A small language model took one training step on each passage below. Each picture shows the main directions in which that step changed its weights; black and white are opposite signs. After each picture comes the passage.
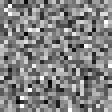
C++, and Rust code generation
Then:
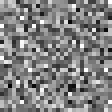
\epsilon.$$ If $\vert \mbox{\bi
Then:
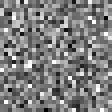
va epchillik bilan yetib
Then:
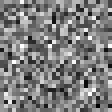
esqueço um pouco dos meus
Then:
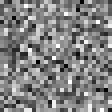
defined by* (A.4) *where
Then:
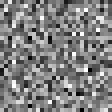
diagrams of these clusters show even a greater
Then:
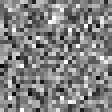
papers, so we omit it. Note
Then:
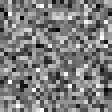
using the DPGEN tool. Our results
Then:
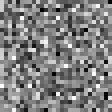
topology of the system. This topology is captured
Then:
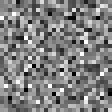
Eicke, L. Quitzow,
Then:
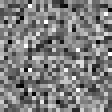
hududiy va sanoat
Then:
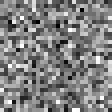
\vee \eta^f).$$ We note that
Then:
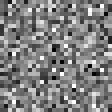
дериваційна активність
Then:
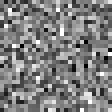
the case of cubic matrices. It is
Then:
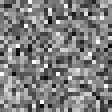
colored shading represents the percentage
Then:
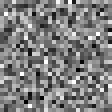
balances viscous heating. In this
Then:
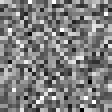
Chunki dostonlarni uning
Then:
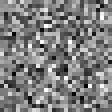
to the shift, the refractive index of
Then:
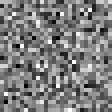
is a ball in the basin of attraction
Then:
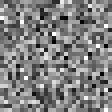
ellipse \begin{equation}
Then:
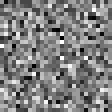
in our experiments, which is 62072.
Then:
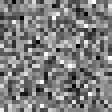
the next node in the linked list). When
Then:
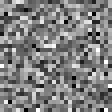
subrayan la importancia de
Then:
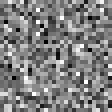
where $B_t$ is the standard
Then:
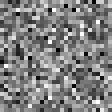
dedicar un tiempo determinado en
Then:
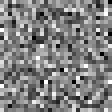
show that there is a simple hydrodynamic
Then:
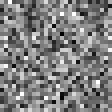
нарушением обязательств
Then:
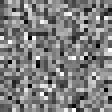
diminishes, so does its
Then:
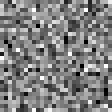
relations (\ref{universalrelation1},
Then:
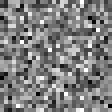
as organizações não estão visando
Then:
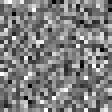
environnementale, il ne peut
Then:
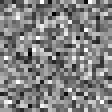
Ushbu maqolada o'z
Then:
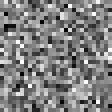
qayta tekshirib turish
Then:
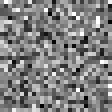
problemas de saúde? Os dados da
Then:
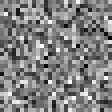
every vertex $l\in T$ (note
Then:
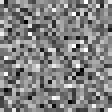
Korteveg-de Vries equation
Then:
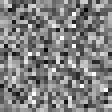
face aux défis interreliés des
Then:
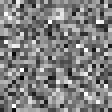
(Figure 2d), low-beta
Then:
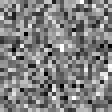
denote by $\gamma_d^{k}$ the
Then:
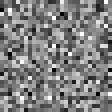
\] These give that for $r \leq
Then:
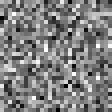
per-minute breakdown with
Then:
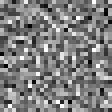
theoretical covariance matrix of the observations given by:
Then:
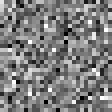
{When the radius of primary giant
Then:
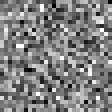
initial velocity is the one of the gas, their
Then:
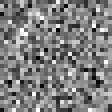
problems \cite{Karp1972,
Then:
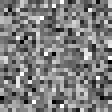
photon\quad not\quad lost\quad
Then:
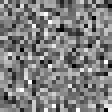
of BIs was demonstrated for two types of
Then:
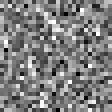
for a pure state. So we have
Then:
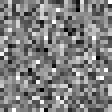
social, de forma a alterar
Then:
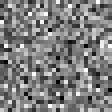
to the difference between the numbers of bosonic and
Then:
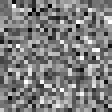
(\ref{36case1}), it is easy
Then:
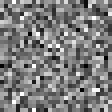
in terms of distribution. The following classical
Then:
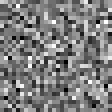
has an underlying commutative $E_*$-algebra,
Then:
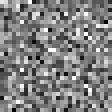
its algebraic K-theory, so that we can
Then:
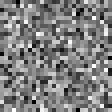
naked singularities. *Eur.
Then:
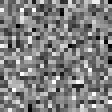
умумий кутилаётган
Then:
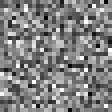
lie in, respectively. Similarly, define
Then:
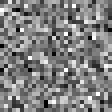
a set $A$. Then \newpage
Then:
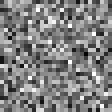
dynamical equations (such as by adding a stochastic
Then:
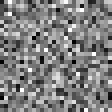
partial differential operator with spatially-varying
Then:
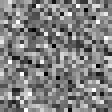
shuni xulosa qilish mumkinki,
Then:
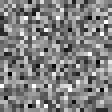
dynamical era when it formed. %Stars
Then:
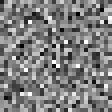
into account the shape of the short laser
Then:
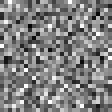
diretores do banco central; -
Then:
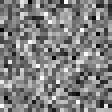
and for larger values of $P$, Player
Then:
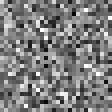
some remarks on the applications and future developments
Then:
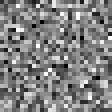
\log \mathbb{E}_{\phi_u
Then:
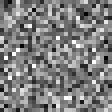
Remarkably, ions modify the local structure
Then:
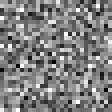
was not available in even one of the two
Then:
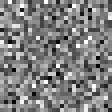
} = \mathbf{J} \mby
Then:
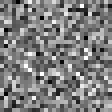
faire la preuve remarquons
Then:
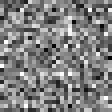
Now we use the sequence $h_{m}$
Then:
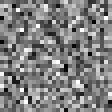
hamkorlik integratsiyasi
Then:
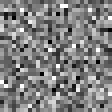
$Z_3$-TY symmetry cannot
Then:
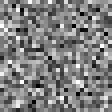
we use $\sym(\H)$. A simple
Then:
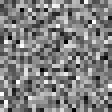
\sigma_i^x + V
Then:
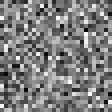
$\beta(\gamma)$ are conjugate. For our
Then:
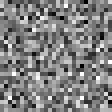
oyoqlarini yengil massaj
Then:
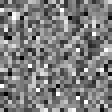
called the \textit{offspring mean
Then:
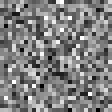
of $V_L^+.$ So the structure
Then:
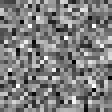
of two important steps: $(1)$
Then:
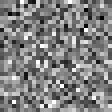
dumbbells formed by particles A
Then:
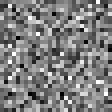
coordinates (1,2,3), respectively.
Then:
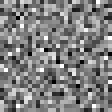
grateful to their PhD.
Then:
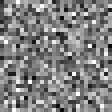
streiten. Ich halte
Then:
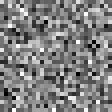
and pdf $f_X$. Then following
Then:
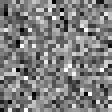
торможения управляемого
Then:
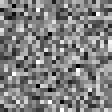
be the two contributing to the
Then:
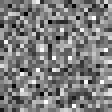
least one point. By the proof of Theorem
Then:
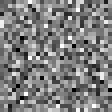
Azure, respectively) in order to ensure
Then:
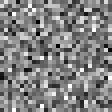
$v$ and integrating by parts over
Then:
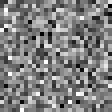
claim that the two primitives mentioned above are
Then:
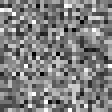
e nelle zone compromesse
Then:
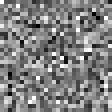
the morphism $\iota: \varphi(X)
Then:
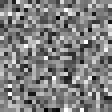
$|x|<1.$ For the second
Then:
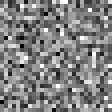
шу ҳолат кўплаб
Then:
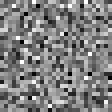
on the subset of the data for velocities
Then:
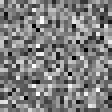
while $\kappa\simeq 0.3$ in
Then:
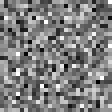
de eerste plaats voor de
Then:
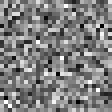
the space of continuous maps $\phi\colon I
